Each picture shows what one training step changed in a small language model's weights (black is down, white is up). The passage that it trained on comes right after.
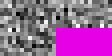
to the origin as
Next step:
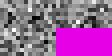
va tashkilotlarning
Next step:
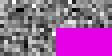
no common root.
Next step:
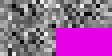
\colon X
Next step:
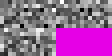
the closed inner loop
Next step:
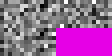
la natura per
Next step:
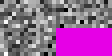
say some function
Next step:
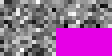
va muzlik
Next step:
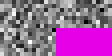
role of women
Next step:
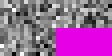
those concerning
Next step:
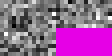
residuos nivel
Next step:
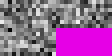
index $i$
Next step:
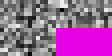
for some of the
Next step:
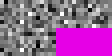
ve yeni
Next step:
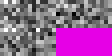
application of the
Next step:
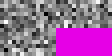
complete. There is
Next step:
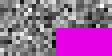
is supported by
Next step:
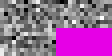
and feelings
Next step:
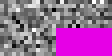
is a unital
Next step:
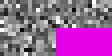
faces of the
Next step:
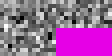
points comparison of different
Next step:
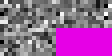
analyze the
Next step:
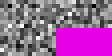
influence of the
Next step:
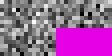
number $N$,
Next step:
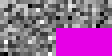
contradiction implies that
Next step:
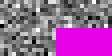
closed, these conditions
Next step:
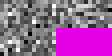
o tratamento de
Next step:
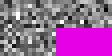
have some convenient
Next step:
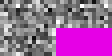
its real and complex
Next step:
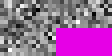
R. Li
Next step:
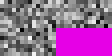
of $A$
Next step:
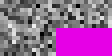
core of ${\rm
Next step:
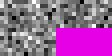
exists a function
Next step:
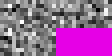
atual da
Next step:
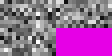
$A$ is
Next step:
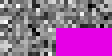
maps outside the
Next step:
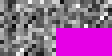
dan foydalanish va uning
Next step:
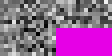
change of variable,
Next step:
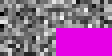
of the rational
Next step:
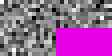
la compra y
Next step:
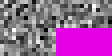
one-dimension has
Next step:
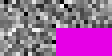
7] можна
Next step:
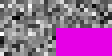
will be a very
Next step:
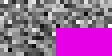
take recourse
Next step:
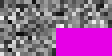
методик в
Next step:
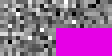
by induction on
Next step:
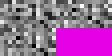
cycles. Then
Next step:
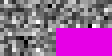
waste or
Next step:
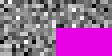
for metric cats
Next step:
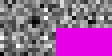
tizimi texnologiyasi
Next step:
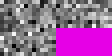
faol investitsiya
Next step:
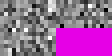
$$ where $\mathbb
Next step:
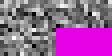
this construction to compute
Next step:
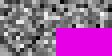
Chunki u
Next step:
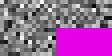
kann es
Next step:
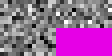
number. We therefore
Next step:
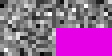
подхода /
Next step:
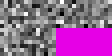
research identifies the
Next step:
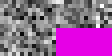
up to isomorphism.
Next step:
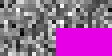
Doctor of
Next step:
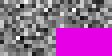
\\ France}
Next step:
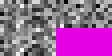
va soliq
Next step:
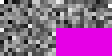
come ci si
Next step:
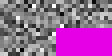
K voprosu
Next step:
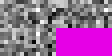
result holds for every
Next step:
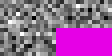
boundary. In
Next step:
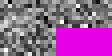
Ferreira da
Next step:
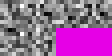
\ldots.$$ Then
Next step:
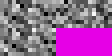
we will further assume
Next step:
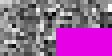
category for which
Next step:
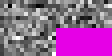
un especies
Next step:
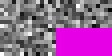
- ba'zi
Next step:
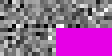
under homomorphisms
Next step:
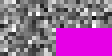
is that it
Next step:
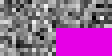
with $i$.
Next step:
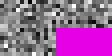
of Tourism
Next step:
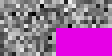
\it \small
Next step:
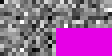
calculated from the
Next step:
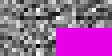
is because the elements
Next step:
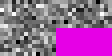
Economic Sciences,
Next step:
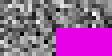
this can be done
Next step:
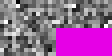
but then it cannot
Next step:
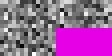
that of the
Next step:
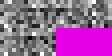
any other information or
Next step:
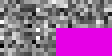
for the choice of
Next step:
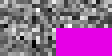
section, we establish
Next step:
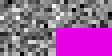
genético del
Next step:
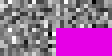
realized as a
